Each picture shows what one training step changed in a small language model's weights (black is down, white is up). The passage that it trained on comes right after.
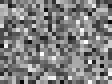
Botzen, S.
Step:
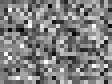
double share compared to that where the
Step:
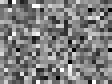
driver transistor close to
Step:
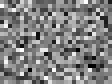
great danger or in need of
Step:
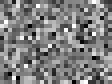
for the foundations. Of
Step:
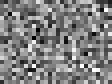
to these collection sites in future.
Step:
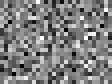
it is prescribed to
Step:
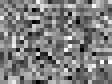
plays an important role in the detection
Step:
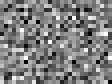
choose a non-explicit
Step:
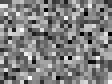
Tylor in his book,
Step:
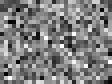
USA). Chemical oxygen
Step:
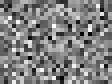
A close perusal of the National
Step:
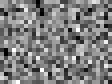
will be based in following channels:
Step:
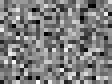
stains play important role in identifying
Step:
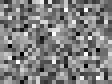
are those with the highest percentage of
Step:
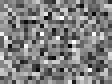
the intra class variance and
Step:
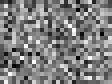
The present paper revisits the origin
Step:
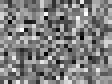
Christian tradition -
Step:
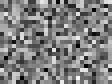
coordination and sharing of initiatives and
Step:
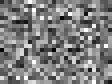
3D prototype samples
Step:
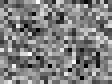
in the southern part of
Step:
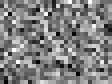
an API which allows the developer
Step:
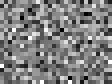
is provided. If the application dimensions
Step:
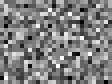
Also shown is the prediction of
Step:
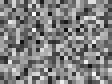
could transparency be
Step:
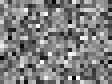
each of the possible value has its own
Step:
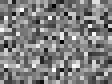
to follow presentations from the
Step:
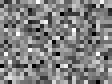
with the fact that the compound forms
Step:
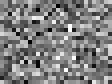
adults to recognize that a child
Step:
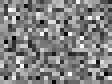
d (observed)
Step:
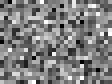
developers to submit an appropriate
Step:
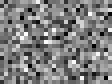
is very steep with patches of
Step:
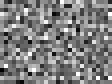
– Yes Notes: The
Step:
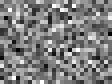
project stems from the awareness of the
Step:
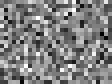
of alkaloids in particular
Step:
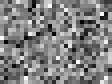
the analysis of the amplicon sequence
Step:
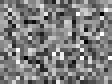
the syllabus. The
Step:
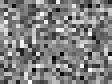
at first 0 to 2 h
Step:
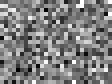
Max. FR pin
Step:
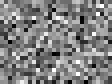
fit. Table 1 showed that the
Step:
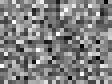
variety characteristics. Keywords:
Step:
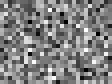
below. The EU therefore works towards its
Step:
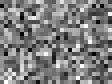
and non-destructive applications
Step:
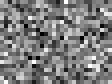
oxide and in the subsequent
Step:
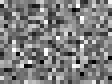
toward improved preparedness and response capabilities
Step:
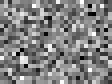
Jiang, J.,
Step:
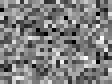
temperature and the time-temperature
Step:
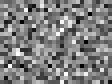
Regulator immediately completed
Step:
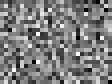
The Netherlands September
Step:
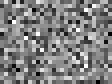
provision of services by various modes of
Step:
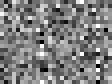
describes the pore space and more
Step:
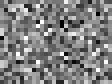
- Questions and answers
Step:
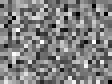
social functioning (Claridge
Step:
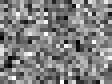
VHR imagery or how
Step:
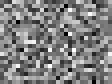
justice are at stake.
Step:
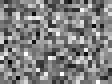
often connected with long standing
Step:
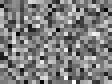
of students' academic performances and has
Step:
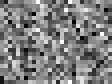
in the context of Indonesian culture.
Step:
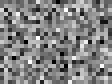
public a first-hand
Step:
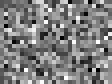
for HSP10. The least resistance
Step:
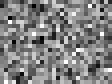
Selvadurai also
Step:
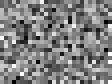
result of power loss. Based on
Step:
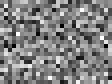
information from the website, particularly
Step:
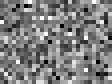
with 60% of ODA
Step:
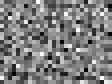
without the need for trained
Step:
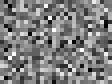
to the “in situ”** 2
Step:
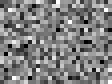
and hectare were determined. Data
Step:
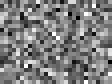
into the algorithmic agency that
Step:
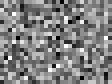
lower than the local natural variability.
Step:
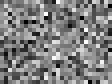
the work of Alexander
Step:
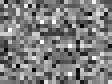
in hard resins, and
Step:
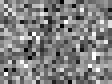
1. Biochemical parameters in patients
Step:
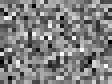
electrode binder. The
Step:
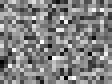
study are comparable to those from other
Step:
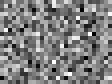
performance of majority and minority
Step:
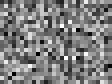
The role of hormone
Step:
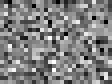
In general, there are two basic approaches
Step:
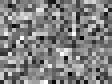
of identifying a covariant
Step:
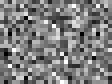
panels (a) and
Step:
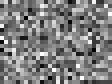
surface. This study describes the changes
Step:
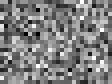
compounds, which mineralize in higher
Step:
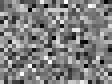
football team is also an
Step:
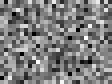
are the fruitless bunches which
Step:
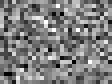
activity that will be carried out by students
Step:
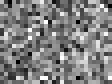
were shake well for constant time and
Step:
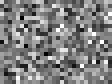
must actively complete the medical evaluation by
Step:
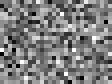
by taking survey online regarding my
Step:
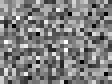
cell only group, respectively (Figure
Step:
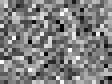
earlier HERA measurements,
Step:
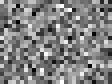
Pfizer as a slight
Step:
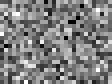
IV, glutaric;
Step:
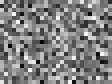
as a salt replacer
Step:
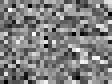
Singarayer and
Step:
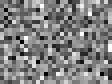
inclusion of active auxins
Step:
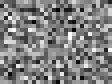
supervisory practice. The study
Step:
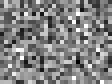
service fosters a sense of
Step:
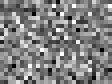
domain. This method has gained a
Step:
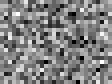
THE COUNTRY IS
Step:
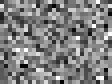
/g/ with /ɣ/
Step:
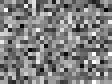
any residual ethanol, the
